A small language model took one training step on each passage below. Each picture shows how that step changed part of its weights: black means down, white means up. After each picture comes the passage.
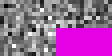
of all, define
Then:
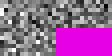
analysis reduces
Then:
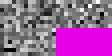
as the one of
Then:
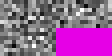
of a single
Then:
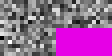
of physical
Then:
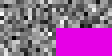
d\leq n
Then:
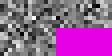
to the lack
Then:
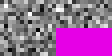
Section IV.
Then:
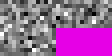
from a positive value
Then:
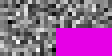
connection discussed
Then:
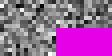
of equivalent energy
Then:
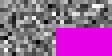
correction term
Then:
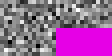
It has been
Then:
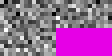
- \alpha
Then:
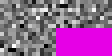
block the
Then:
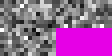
order the nodes
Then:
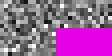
observation of both
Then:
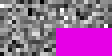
interactions can
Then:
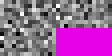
& \cdots &
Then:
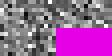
This note may
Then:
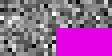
that serve
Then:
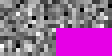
the Hall
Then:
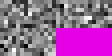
one to one
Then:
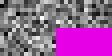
and thus
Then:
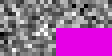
this claim only
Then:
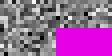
all time.
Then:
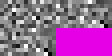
spatial and
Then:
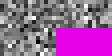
to simulate
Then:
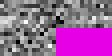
ST $ with
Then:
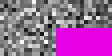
of a deterministic
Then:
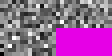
have \[
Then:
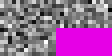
for the system
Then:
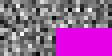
%% are
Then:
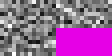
for stability three
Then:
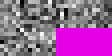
then $\boldsymbol
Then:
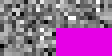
many classes
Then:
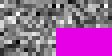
$$ so that
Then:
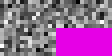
can show that
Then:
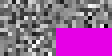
leading order in
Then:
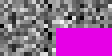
error of
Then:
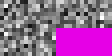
consider the case when
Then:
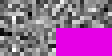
local Banach
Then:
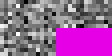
is named
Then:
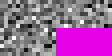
representation from
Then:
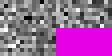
The mass aspect
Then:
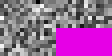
be fully
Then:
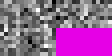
any positive number such
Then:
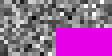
it all in one
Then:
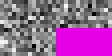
of special
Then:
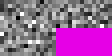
transport properties of
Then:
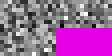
observations. We
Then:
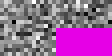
upper limit
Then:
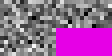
it follows that every
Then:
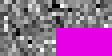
an independent
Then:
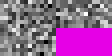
was introduced by
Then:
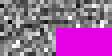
first define the following
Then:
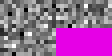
the rate for
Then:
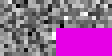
structure. As an
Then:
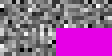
we have $U
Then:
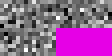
transition in
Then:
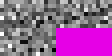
separated from
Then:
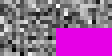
or vertex functions
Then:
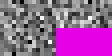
that requires
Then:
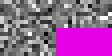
or into a
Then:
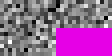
dimensions, their
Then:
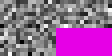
support from
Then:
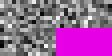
for our sources
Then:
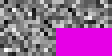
\tau \in
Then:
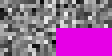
can write
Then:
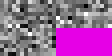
is a bounded function
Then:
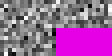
a static solution
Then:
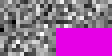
solutions of the form
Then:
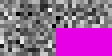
Fe is
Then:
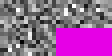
in the variable
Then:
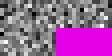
the smoothed
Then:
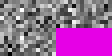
symmetries has
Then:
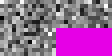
B} s
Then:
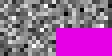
the null
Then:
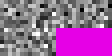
the D5
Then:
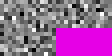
at the centre
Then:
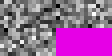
small and large
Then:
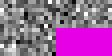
This is similar to
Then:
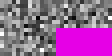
belongs to
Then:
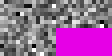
second hall of
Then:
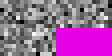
the Ricci
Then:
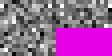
$G$ from
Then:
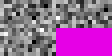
steps, since
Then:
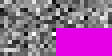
every component of
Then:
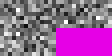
in subsection
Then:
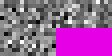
% On
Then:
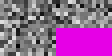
of $S$
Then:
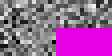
did not
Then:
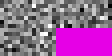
a sign of a
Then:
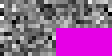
Lie group
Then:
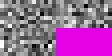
forces are
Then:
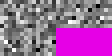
our experiments on
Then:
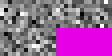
This induces
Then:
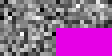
nodes play
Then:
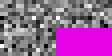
valid at
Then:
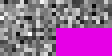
We propose a
